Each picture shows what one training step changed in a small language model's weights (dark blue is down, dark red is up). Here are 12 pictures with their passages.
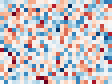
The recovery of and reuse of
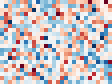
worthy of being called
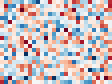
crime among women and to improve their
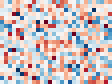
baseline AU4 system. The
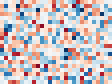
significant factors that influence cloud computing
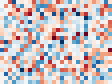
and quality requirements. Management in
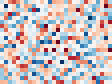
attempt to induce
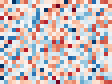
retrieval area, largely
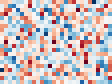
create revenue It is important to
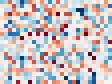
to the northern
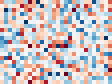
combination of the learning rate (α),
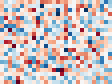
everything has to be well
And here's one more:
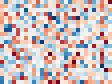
speed used to run along the circular
